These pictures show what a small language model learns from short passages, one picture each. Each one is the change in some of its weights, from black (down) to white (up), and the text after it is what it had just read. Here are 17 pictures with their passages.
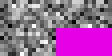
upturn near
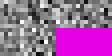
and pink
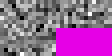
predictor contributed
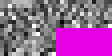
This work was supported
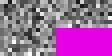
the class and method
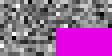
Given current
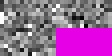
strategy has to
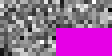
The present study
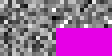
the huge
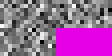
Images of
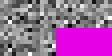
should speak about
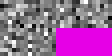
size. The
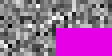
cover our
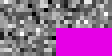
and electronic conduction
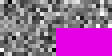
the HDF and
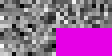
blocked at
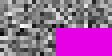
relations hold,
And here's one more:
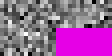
by roughly
